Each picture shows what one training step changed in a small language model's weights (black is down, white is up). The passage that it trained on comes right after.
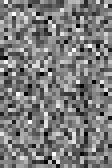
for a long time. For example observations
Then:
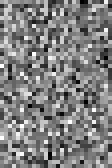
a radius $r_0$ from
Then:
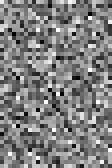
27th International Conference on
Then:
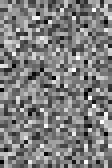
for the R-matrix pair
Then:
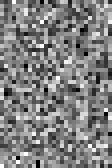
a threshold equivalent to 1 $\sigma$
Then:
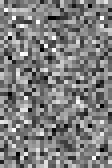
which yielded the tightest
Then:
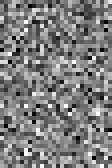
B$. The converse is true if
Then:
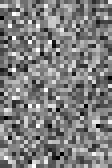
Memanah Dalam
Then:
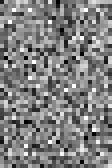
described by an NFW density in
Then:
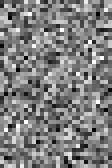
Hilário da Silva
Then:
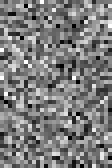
fuzzy pode traduzir de
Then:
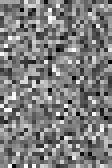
o'quv rejasiga
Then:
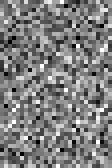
gipertenziya yuzaga
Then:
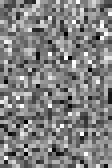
the Si interstitials
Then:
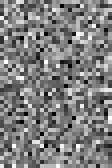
Dietmar Fey, Hector
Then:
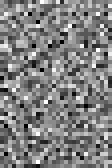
Karabuk University,
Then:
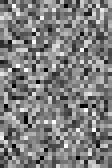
olasan, diydarning
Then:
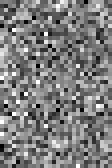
and satisfy the model's constraint
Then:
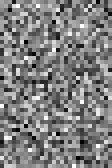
equations driven by a subdifferential
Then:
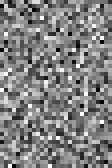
des Variations \`a
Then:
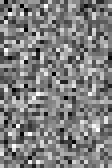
disponíveis sobre os
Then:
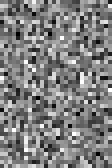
Before embarking into the
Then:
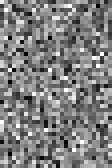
doirasida paydo boʻlishiga
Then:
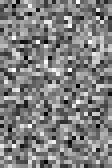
Mazkur omillarni
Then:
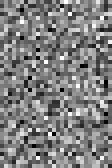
Attikus Finchning
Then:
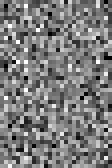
\cok f$ as a canonical
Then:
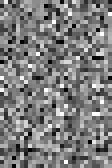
messages from all its neighboring
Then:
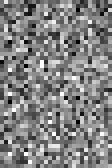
cloak, and invisibility
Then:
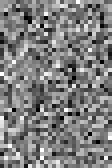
O'zbekiston Respublikasi
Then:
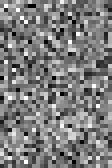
result of Severi (see
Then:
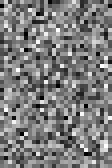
a time when human rights are
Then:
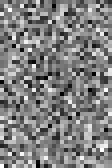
tensor, $\rho$ is density,
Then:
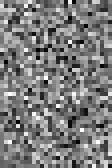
is uniquely determined by the set
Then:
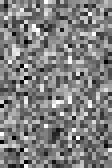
ярим очилган
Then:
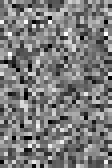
for anomaly detection. This method
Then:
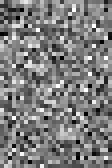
< k$. Therefore $X\tau
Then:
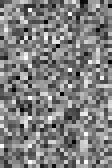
a select set of parameters specifically
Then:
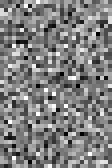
dengan sumber pemasukan
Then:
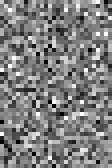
of coupled \\ alternately excited
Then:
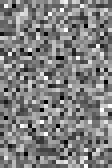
ferrites [26], nonlinear optical
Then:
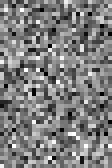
do not account for the possible bias
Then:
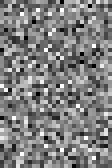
[18]. This approximation is valid as
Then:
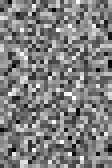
resulting in the segregation of the
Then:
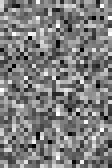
o'zining individual,
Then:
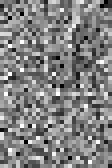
University - Egypt Dr.
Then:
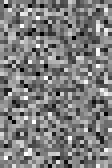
exact one. The other three curves are
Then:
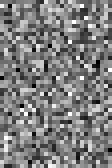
of the Negev,
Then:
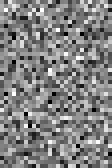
iQ)H \Phi_j
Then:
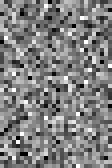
e importância do presente estudo
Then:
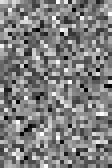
poor off-axis spectral imaging
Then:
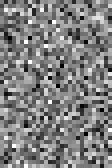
allowed by the recent Belle data
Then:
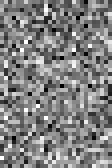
to $\Delta M_B$ and
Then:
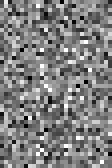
що перехід на новий
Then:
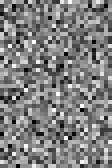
4. Fazit Im
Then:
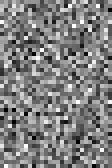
ta‘min qiladigan
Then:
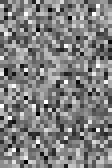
doktori (DSc), professor
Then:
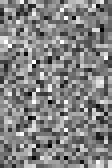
dan jasa, yang pada
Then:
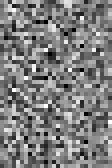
is employed for dynamic resource
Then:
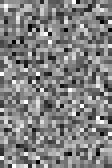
thickness of $16^{\circ}$
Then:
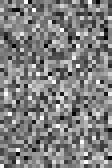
also derive the number of data bytes
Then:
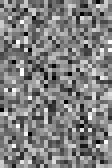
by ignoring the optical
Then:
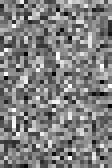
konten pada intranet
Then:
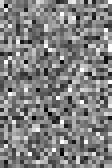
particles. \begin{table}
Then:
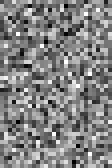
contrast, the antioxidant properties
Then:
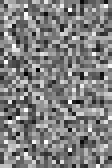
представлена информация
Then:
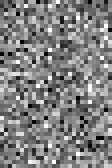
by \begin{eqnarray}
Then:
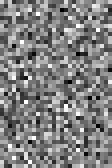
L})$. On d\'efinit
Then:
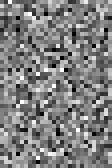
lines, which is beneficial for
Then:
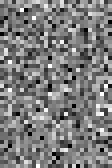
the bulk. If the
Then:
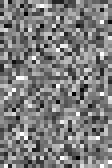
va oila mahsuldorligini
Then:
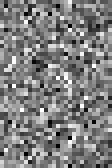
en place un dispositif de crise
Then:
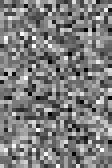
$\vec{\varrho}$ be an
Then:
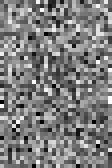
vertices $i$ and $j$
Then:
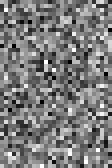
and $\beta,\gamma>0$.
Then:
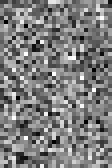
pedagogică orientată
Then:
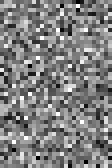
this opens a view on other
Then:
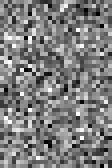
be looking at the form where each
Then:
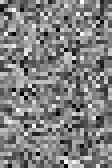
are deployed on designated
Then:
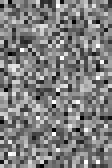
и наоборот,
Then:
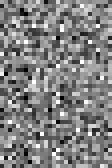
адолатдир. У
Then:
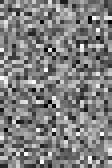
for more. We also point out here
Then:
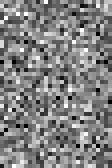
тарқалиши //
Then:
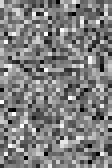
are the cross-sectional view and
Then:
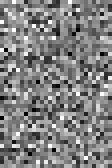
alternatives. It is assumed that in
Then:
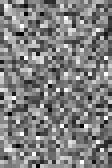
tratamento, possibilitando
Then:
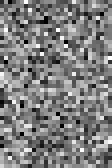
ratio, debt to asset
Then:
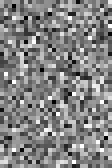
do Congresso Nacional por
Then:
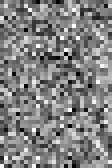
Then $\star_Q$ product of
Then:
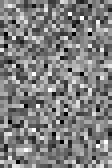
embedding of $X$. Let
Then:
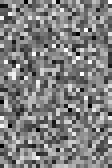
Address B\\ Emails if
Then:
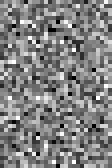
$\underline{A}$ bias operators
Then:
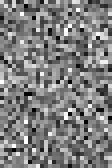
denoted by $\xN$ in the
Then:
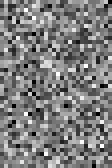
of the (possible)
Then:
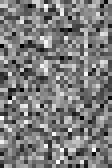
Labs, Lucent
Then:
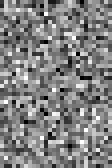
a first step, we now present the
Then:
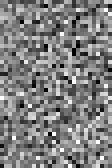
In Example 3.8, we
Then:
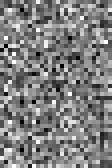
support has been provided from the
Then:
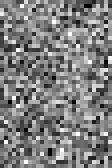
lokasi yang baru dapat
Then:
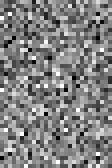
o‘quvchilarning o‘zlashtirish
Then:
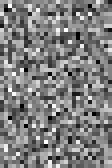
must give up the idea that dynamical quantities
